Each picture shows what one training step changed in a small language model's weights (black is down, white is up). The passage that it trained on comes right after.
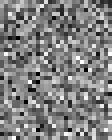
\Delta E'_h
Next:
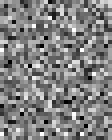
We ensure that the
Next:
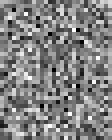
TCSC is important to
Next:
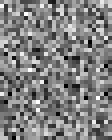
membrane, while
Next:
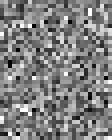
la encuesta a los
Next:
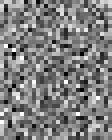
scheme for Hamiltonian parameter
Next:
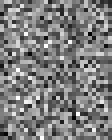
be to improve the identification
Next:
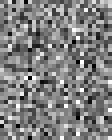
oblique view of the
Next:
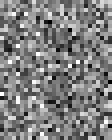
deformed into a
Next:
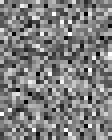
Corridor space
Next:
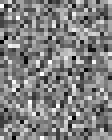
в России и
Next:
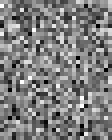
Estas Unidades foram
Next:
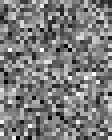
the layer which operates
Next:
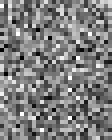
network has limited frequency resources.
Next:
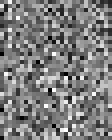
набряк та
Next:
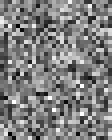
related to the Fourier
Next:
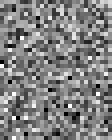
Recently, it has
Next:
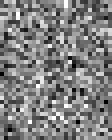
how well the best seed
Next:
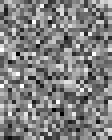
this purifier model,
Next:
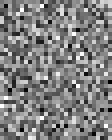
\\ \midrule
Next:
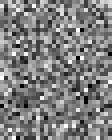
directamente relacionada
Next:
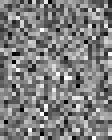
and Differential
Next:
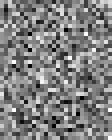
been an essential tool in
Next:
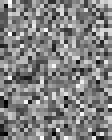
utility of the standard
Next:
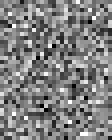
of women—the aim
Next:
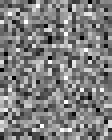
pressure ventilation
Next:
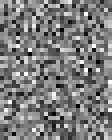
``WTB'' and
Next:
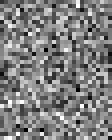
the vicinity of
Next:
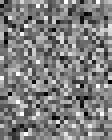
allows us to reduce the
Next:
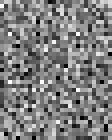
ve konumuzla
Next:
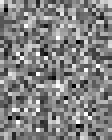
new prospects for
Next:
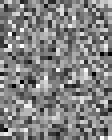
increased electricity trade
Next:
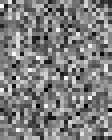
не справляють
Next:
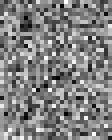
animals. In
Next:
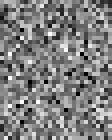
the development of intensive
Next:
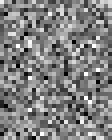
to participate Both the
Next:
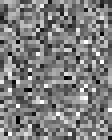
the chelate.
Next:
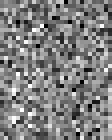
(SDG) of
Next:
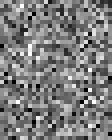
$\theta$ and a known
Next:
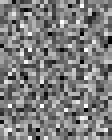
in which Eu is
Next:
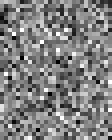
the Zernike
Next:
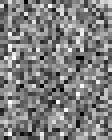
diversity of the oral
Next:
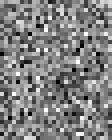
Good: What
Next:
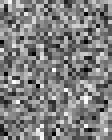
two contexts. - the
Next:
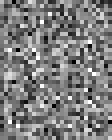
ascorbic acid
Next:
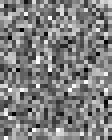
Conversion rate from
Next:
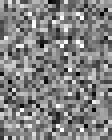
correctional centres,
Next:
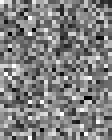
daging babi
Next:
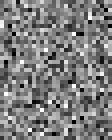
yield of both spring
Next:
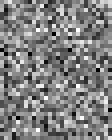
this result for $10$
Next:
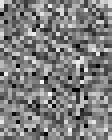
os filamentos, uma
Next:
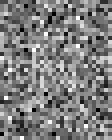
pacientes a
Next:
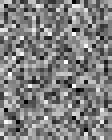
into geospatial
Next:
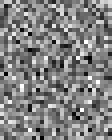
involve harmonic
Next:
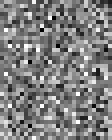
of which frontal
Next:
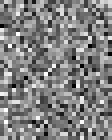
average gamma band power than
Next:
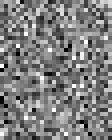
called the mixing
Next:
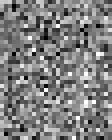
o mesmo da tira
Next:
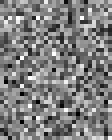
so the spec arrows
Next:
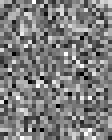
for $z$ are
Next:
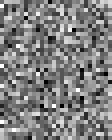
European group rather than the
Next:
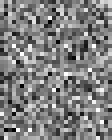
may try more complex,
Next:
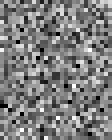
that we will call the
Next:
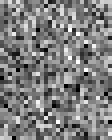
completeness, the
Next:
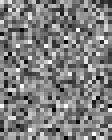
us from a quantum mechanical
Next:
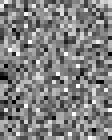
species dominate the
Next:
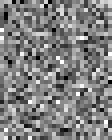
with a novel architecture
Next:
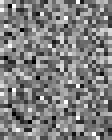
The major nonlinear component in
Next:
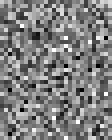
fibers between two
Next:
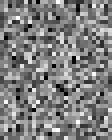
their motivic and de
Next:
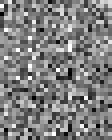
моделей та
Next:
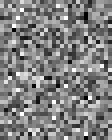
in turn enhances
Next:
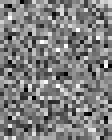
The equilibrium
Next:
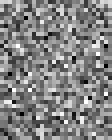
process tip to the
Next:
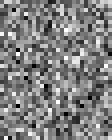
employment opportunities, but
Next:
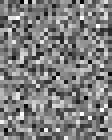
transient and variable sources over
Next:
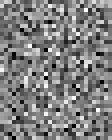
pochi registri,
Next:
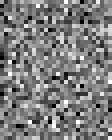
further reduce the criticality
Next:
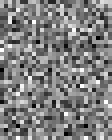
productivity/ fullness
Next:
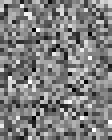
was not unexpected,
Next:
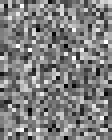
growth and development, yield performance
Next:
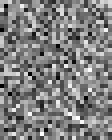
should be seen as one
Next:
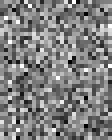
pendidik yang
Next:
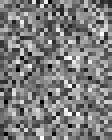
and is directly related to the
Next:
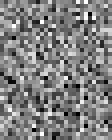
C, Linsen
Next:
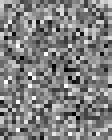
del 1 al 5, en
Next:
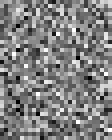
following equation we suppress the
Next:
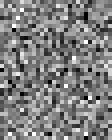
in enhancing
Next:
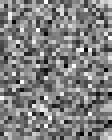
colectivo entorno
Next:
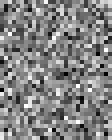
ensures stable model
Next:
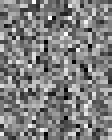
of couriers,
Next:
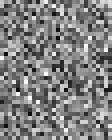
well suited for this
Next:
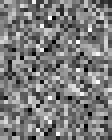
of responses given to
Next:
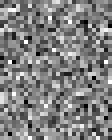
Quality Test
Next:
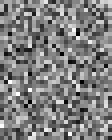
right summand of the
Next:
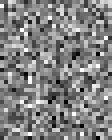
territory development and
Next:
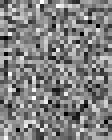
features, Exponential
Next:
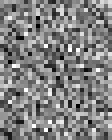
EU, open data is
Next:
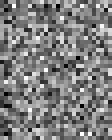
compute the results directly from
